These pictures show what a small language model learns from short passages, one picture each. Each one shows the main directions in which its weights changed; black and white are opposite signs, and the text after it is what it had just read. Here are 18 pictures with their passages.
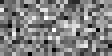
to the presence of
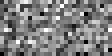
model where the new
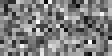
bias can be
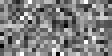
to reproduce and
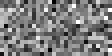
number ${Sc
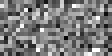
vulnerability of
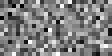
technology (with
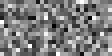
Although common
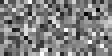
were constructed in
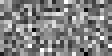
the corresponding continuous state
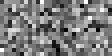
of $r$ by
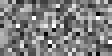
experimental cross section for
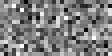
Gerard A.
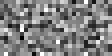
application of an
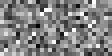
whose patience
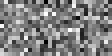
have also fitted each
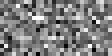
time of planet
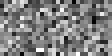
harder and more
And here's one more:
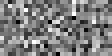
images based on
